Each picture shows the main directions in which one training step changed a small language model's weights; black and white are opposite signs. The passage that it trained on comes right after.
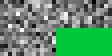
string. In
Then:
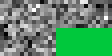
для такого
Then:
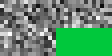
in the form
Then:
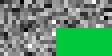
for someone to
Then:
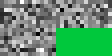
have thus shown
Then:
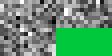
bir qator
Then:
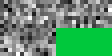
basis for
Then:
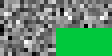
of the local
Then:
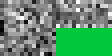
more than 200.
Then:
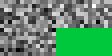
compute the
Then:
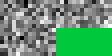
separation of
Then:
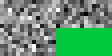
qual relação
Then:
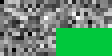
wastage for
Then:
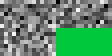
to arrive
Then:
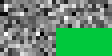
extra phase
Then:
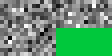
that we could
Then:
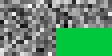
the required
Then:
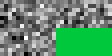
transition that may
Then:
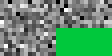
toch kan
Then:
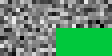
model includes
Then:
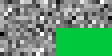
revelou como
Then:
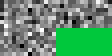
generated by the
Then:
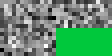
the SIS
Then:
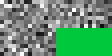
игр в
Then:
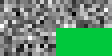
rise to a
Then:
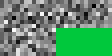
se ha
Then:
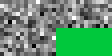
field from measurements
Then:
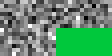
such as the
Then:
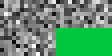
of values in each
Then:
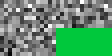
the receivers
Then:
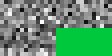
ma come
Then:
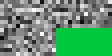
is shown in
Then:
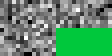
conditions that
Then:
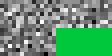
a perda de
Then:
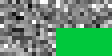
И. О
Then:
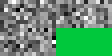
worse than
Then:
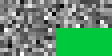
$l$ is
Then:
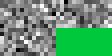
calculation in the
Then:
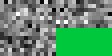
we chose to
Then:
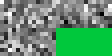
method based on
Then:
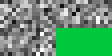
o progresso
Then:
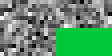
use digital
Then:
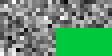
space} We
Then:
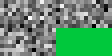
cu teme
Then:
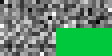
orang yang
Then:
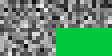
the Garden
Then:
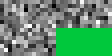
observe that
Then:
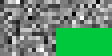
che porta,
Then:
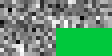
many open
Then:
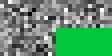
question of
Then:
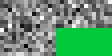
seen in
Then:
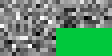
as evidence
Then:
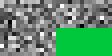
the field evolution
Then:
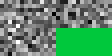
is the plain
